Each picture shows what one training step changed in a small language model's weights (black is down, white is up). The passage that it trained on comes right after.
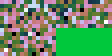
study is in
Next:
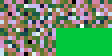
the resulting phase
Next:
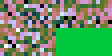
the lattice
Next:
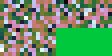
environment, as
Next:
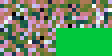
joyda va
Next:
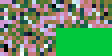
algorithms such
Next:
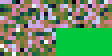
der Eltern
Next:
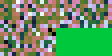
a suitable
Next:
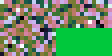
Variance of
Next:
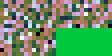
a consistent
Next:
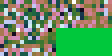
aim of
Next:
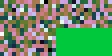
transparency of
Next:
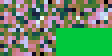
root cause
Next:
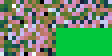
it goes
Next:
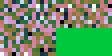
valuable new
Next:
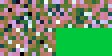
à peine
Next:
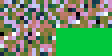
content in
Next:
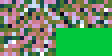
study was a
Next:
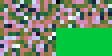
enables us to
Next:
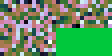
from Phar
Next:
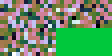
The ETL
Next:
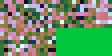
the present study,
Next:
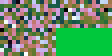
analogy with
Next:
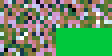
this contribution we
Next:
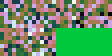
exist at the
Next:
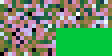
AAS method.
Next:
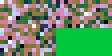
With the
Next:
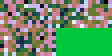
the modulation
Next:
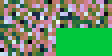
nature of the
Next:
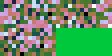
as complete,
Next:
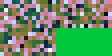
complexity, is
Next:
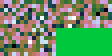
localization not through
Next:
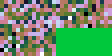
it holds
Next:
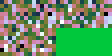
that the function
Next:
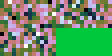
contexto de
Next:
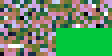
processes in order
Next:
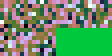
e al suo
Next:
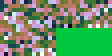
of selecting
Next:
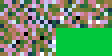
indicates that the
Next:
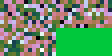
the case of
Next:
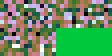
the whole
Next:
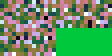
and pair distribution
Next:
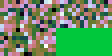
an iterative
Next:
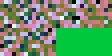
learn the
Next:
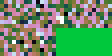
which they might
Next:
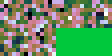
other LFV
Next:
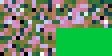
docking was
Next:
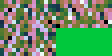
і т.
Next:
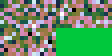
and in final
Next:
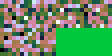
de este
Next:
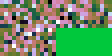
best of our
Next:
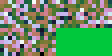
is denoted
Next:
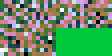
considers an
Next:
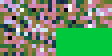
dans le
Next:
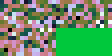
of knowledge
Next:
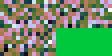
were evaluated and
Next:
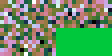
is due to its
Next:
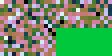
Table 3)
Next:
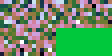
found probably
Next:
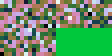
In F.
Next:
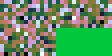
correct a
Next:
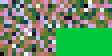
search. In
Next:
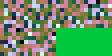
a partir do
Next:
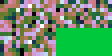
phase shift
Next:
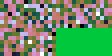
the decay phase
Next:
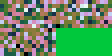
and B.
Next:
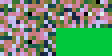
For a given
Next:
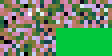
the threats
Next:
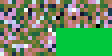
лет —
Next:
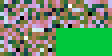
example is the
